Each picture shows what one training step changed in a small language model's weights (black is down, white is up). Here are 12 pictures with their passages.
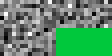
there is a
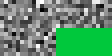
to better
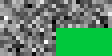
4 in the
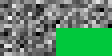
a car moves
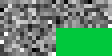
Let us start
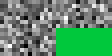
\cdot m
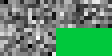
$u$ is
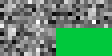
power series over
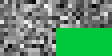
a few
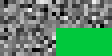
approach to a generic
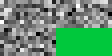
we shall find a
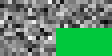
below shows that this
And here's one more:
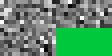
we have the
